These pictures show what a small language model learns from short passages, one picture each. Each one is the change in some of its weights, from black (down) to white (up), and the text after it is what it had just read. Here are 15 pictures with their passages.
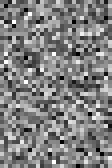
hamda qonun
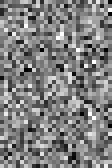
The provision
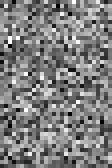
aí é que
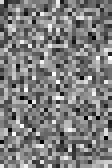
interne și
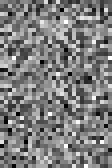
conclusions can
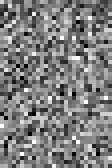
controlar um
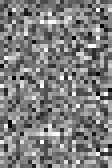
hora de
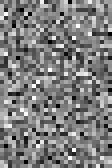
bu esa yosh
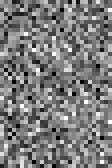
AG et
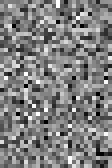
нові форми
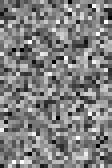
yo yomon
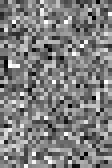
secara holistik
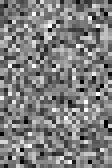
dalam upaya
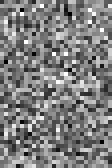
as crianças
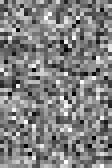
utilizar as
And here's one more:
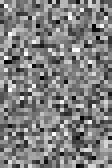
ona jins
